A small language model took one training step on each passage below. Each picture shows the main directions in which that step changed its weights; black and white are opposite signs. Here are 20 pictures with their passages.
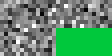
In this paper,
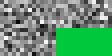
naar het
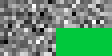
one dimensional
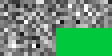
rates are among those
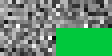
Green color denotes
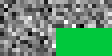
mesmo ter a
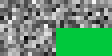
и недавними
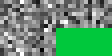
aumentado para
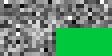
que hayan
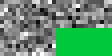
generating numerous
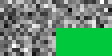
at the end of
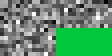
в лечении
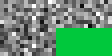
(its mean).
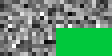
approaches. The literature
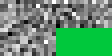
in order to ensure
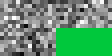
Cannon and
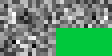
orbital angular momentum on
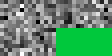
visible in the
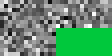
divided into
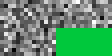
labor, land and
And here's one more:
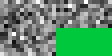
and, as a
